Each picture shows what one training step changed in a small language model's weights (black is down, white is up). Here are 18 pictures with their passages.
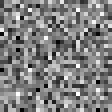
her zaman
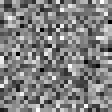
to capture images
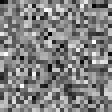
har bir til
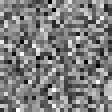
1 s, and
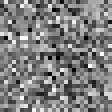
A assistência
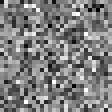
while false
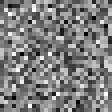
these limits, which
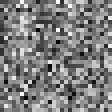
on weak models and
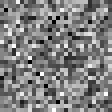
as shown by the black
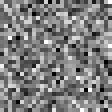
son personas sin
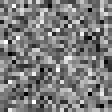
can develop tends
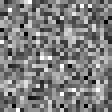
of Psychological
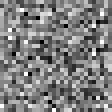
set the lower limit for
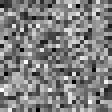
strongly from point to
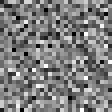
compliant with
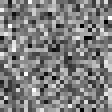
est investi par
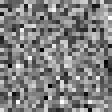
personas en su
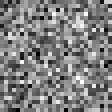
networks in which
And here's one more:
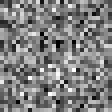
z} \langle
